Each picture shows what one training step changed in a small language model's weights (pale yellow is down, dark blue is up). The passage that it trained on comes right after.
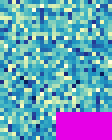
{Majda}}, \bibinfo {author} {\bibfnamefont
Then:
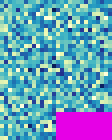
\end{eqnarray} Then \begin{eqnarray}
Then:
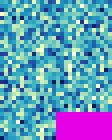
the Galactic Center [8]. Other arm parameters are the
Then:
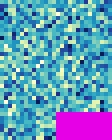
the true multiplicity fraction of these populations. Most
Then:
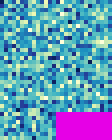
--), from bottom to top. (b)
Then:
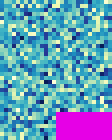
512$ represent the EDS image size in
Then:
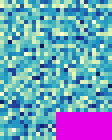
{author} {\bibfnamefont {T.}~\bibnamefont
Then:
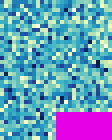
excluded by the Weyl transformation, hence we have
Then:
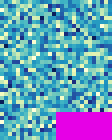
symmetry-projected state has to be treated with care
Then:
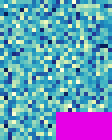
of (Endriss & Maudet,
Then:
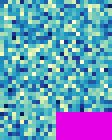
amplitude. A network of such delay coupled damped oscillators
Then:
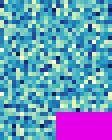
also mention here that for particles with relatively large decay
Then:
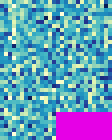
methodology to the $M1$ transitions which dominate the
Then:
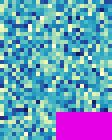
the presence of a well aligned distribution of few-layer graphene
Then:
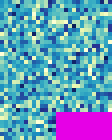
been made to realize the Majorana states in the
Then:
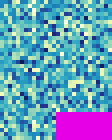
routing prefix to the client's and from the
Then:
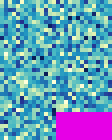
$g_{n\pi\pi}$ and the
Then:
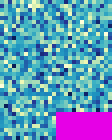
and a second time after introducing the shore. The results
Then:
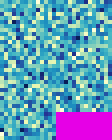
the Markov-modulated model especially within noisy
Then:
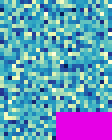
the MIT in BaVS$_3$ must
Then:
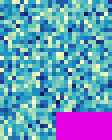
potential energy directly. \begin{eqnarray}
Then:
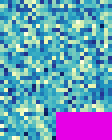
formally generated by the candidates $ \, \gamma \in
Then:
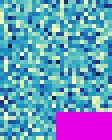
as in Appendix~\ref{sec:precision}
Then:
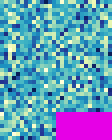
plot) and a vector LQ $U_1$
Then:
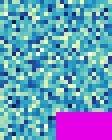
in momentum space. It will prove useful to prepare
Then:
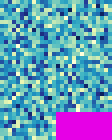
state, the final constraints we arrive at are comparable to
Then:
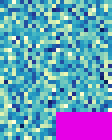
\beta$, this divergence transforms into a maximum
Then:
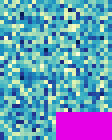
(a) Schematic of the unit cell
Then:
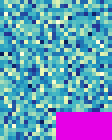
[100] oriented in the axial direction,
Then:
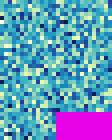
a range of trial dispersion measures. We search to
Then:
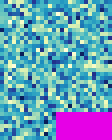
the coefficients of the Laurent expansion of the
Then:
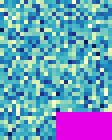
aim of this work was to examine the set-up of
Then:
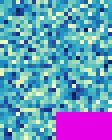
assess the performance of the proposed method on the improvement of the
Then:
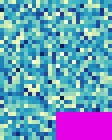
$\falpha(e)$, and $\epsilon$ is a
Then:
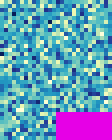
spectrum and for the nucleon electromagnetic form factors are discussed.
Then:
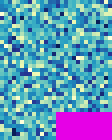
the probability of finding the system in the ground subspace
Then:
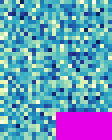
included in the fit to take into account the small nuclear spin
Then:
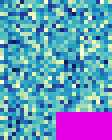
on solving the problems of intermittent demand or
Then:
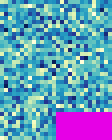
results imply challenges to the use of \EA{} to
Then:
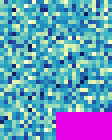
spectral line is underneath the low energy peak
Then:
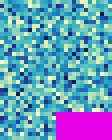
is behind the result stated on
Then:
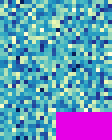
carried out Monte Carlo simulations for different lattice sizes to determine that
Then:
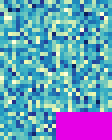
\hline i\ka z_t^* & -E
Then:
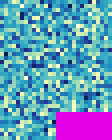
symmetry. The spectrum is tilted towards positive bias with
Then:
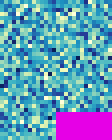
powering the radiation, instead of recombination energy we suggested
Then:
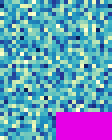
with the same format as the one given for training to be
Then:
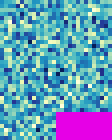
into consideration both the gluon uncertainty and the lower limit of
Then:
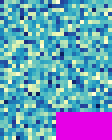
by simulated annealing and back-propagation
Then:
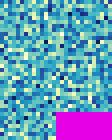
on LSAO can be regarded to be
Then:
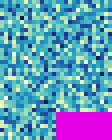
not be a big problem as samples in this neighborhood
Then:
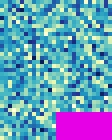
problem arises of how to detect small atom numbers in magnetic
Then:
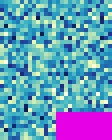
10 higher than the upper limit we find in
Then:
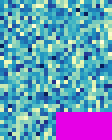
parameter estimation was performed. Our final list contains 207
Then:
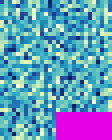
to achieve the same degree of fragmentation, compared to the
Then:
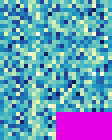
answer, which are computed based on observations on
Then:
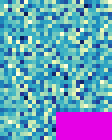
Prof.~M.~J.~Ablowitz and
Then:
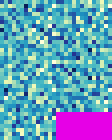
de Zeeuw, P. T., van der
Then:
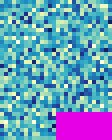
information-theoretic principles to build
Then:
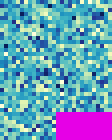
state of $Rh^{3+}$ and
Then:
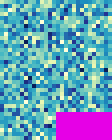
hashtags to insert comments, so we
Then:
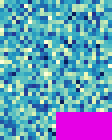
Z_N \sim \tilde Z_0 [\det
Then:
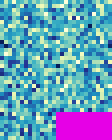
1374\\ Bunch form factor
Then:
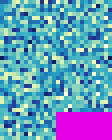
vanishing. Using the expressions derived in the previous section we find
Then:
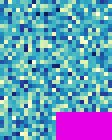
\eqref{sptconst} directly. There are two
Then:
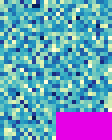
$\chi_s^{(2)}$ singularities, there
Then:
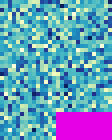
mediated by the $W$-bosons. As
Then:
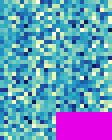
case. It is known that, at very small areas,
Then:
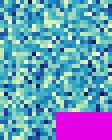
dot is the fixed point from FP2 with
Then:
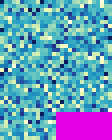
expressed as $$CAR_{max} =
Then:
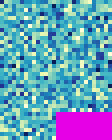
Notice that when the inflaton has
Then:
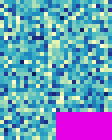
is not washed away. \end{itemize}
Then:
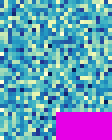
becomes less complete as expected for pre-equilibrium processes likely to
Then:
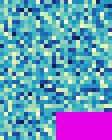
as a huge research program . . .
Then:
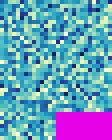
when travelling alone is a concern. On
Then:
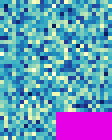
components using clock, sync, trigger and busy
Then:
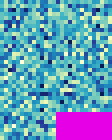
maintain the metals in the photosphere, otherwise they
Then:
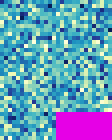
for foliations. It encodes information about the fundamental
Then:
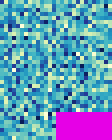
instrumented detector operated in real time, the basic
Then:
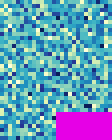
per site $M$ as a function of magnetic field
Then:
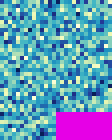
to taking of the ultrarelativistic limit. First we calculate the
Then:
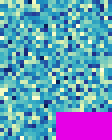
= 0.7$, the control fin limit
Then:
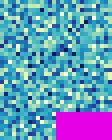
is, assuming that the OL potential acts only on the
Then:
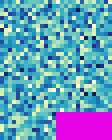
made possible by the depth and coverage of the survey as well
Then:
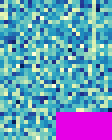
patterns, here we introduce the time dependent parameters to guarantee
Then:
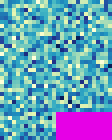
fundamental difficulties with the Gell-Mann standard
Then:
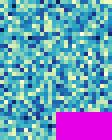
Finally, $i$ is set by the application when
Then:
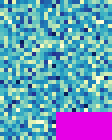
as a result, the complete description of the MI evolution in
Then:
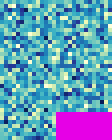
\ldots, S_n$ are the corresponding set of
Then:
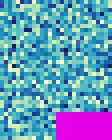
of the $a^{-3}$ scaling in
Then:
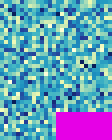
is often hard to obtain, and they can only deal
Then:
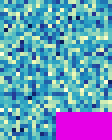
$j$ to neuron $i$ is randomly
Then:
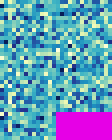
\cH_{J^C} $. When this is
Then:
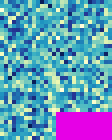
readout representation could be further used in regression
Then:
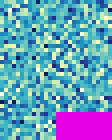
\citep{Tabone21a}.} A
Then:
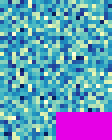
generic in the symmetry reduced theory: The newly created
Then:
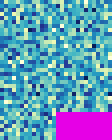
$\varepsilon_r$ value of 9.5 and nearly
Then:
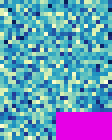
wormhole solutions in an isothermal galactic halo,
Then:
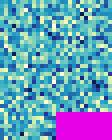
itself and the capsid enrichment are not influenced
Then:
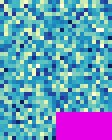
above and some additional equations result in several ways for analytic determination
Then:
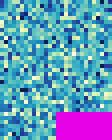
for small ${\bf k}^2$. Namely,
